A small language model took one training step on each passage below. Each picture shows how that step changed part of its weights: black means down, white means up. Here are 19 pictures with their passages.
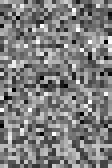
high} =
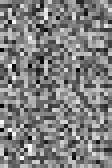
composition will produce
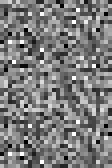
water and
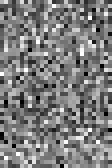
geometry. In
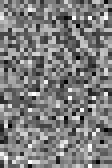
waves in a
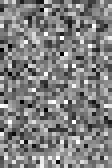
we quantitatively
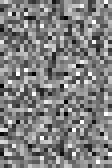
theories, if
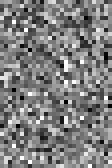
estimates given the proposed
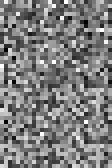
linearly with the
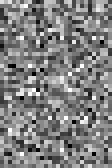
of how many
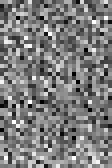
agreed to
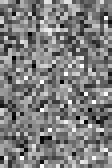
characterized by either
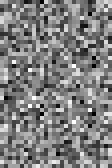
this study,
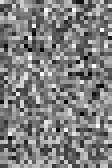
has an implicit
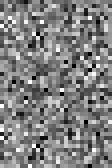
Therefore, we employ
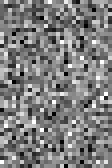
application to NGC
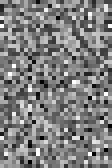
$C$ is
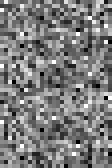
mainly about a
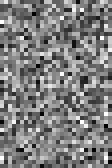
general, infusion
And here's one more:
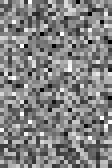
scientific research
